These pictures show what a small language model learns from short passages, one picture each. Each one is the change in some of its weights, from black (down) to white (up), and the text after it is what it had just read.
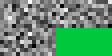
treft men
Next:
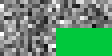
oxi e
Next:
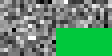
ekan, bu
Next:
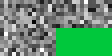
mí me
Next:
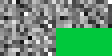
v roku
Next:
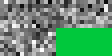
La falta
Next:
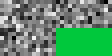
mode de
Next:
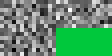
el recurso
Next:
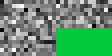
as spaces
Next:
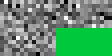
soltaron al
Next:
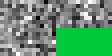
algo de
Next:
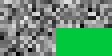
de utilização de
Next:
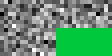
De récentes
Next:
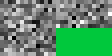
Yer va
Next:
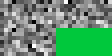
A., Ali
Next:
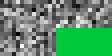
Portal is
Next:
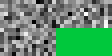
va ayollar
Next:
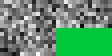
de esta forma,
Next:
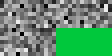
desde lo que
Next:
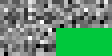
ва уларнинг
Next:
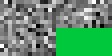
into four
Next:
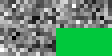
- Dor de
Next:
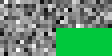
toda la
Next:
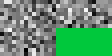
de grandes
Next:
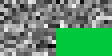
água por
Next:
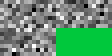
es presentar
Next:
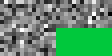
como agente
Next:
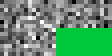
вас, як
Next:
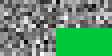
o presente
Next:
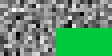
– John
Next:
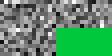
assim como
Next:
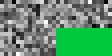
time, the
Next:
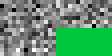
- Sobre la
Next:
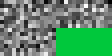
inicial de como
